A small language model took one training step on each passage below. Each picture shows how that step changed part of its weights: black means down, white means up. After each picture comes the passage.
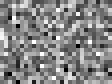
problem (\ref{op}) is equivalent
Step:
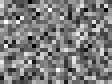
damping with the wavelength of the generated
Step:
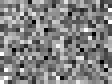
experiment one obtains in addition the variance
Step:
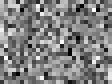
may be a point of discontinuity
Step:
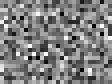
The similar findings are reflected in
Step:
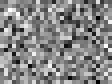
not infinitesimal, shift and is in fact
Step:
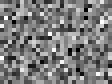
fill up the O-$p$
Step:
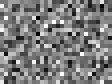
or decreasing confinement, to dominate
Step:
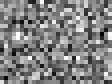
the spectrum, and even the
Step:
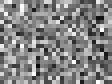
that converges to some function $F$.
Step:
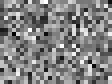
define the benchmark geometries that will
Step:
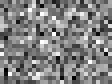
0. \end{equation} For
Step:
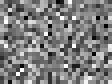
through NAN-DC. Figure
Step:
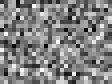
regularity under $h^{-1}(h
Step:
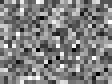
be considered as vanishing. The particular
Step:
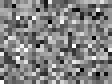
Some users are highly goal-oriented and
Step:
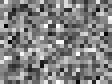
this point. It has to be noted
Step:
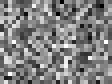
Filter & MagType &
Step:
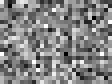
fixed backgrounds and chiral
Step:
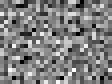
{Universe}\ }\textbf {\bibinfo
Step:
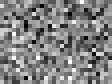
with in-plane anisotropy and
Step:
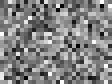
$p$-groups can be constructed using
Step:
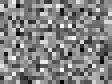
for all $g\in
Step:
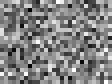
answer to the question of Landis
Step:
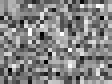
to the Katok examples as was
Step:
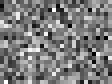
with some formal definitions. First, a
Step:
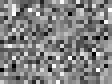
with an RVE containing fibers
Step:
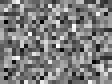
choose to work in the dual
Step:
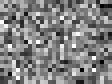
are estimated for a single CPU core.}
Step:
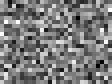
of the planar three-body problem with
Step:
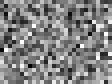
credibility of the primary conclusion is
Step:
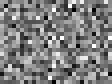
a general case, but a simplest
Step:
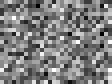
may also be attributable to
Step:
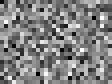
have the same width $d$ and
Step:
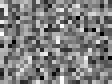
of these modes are marked in the
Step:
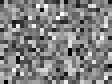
consider the following decomposition for $
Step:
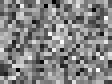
geometry is then obtained by interpolating
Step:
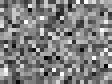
considerably lower concentrations than
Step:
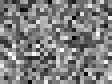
admits a stable 3-form, if
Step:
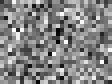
at a given mass and age. In
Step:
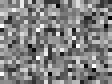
$|\beta|$ and $m$ are
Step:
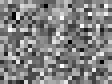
sequence of integers thus obtained is used to
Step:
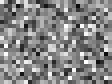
which leads to ask if
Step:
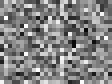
known to give four integrals of motion
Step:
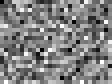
on Hardy spaces via atomic
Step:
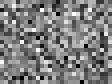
the genus 1 hyperelliptic
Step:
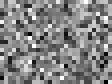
0$, i.e., the state
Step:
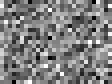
transformed into the probability of a singular
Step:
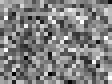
or can be state-dependent and acts
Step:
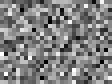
elements, such Sr, relative to
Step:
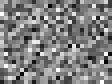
paper. {\bf Acknowledgment:}
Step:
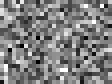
at a certain time. Since elastic
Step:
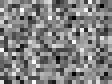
This proves \eqref{L1}
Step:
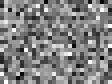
$. The canonical homomorphism $ \tau:
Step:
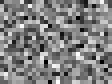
completing the inductive step.
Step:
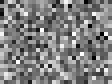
of a special design with an extra edge
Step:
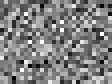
\Big[ s_l \cdot
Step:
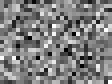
to the non-speciality of a
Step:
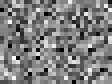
define a family of maximal linear subspaces
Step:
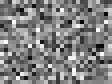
that of standard $\Lambda$CDM
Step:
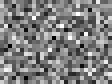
elapsed time for the solution of
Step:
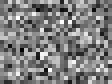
for the presence of a hardening trend
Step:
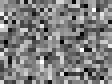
A_i$ such that
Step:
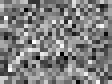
surgical pathology. \newblock
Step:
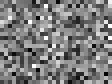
most stringent constraints on the
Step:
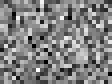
bulk material, and with the predictions made
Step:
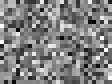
be a coherent sheaf on $X$.
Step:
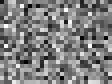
function witnessing that $\mc
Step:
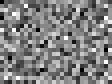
determined by a data-driven
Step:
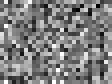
Faddeev method the
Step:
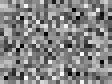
we describe here can also contribute to
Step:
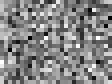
$X{\times}Y$ is
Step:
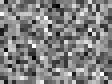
+\left\vert \mu
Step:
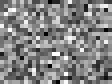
Galois representations $U$ and
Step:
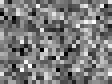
the adjoint operators. Explicitly
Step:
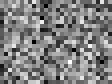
\surj \L$; thus
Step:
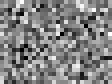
the weighted $\alpha$-fair policies
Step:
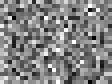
complexity of cities, determinants span
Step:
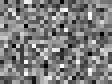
have played no role in laser
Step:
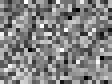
$i$th grid, and
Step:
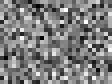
non-random values. Test 4
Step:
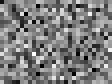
eventually be sensitive to values of
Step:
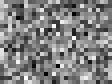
in addition $S(L^{+})
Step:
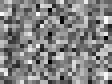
relation. We do so by
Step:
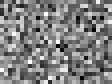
problem as a function of time in
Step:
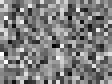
\pandas, that support
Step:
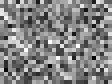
between a titanium and a
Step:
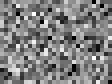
few directions for further studies in
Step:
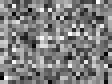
that some of the most popular
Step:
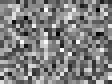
times the length $\omega_{max}$
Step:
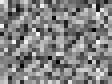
\left( M^n,
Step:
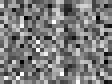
decay''. This type of implication
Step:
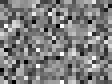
daughter nucleus
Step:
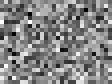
allows tracking and correlating responses
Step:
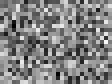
a general theme which has
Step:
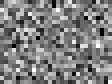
actually gets a nonlocal interaction model
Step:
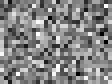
given in \cite{LR}. In
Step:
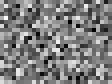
substantially the road taken in
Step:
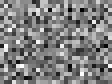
uncertainty about future renewable power
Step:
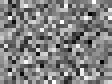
as well as code gadget
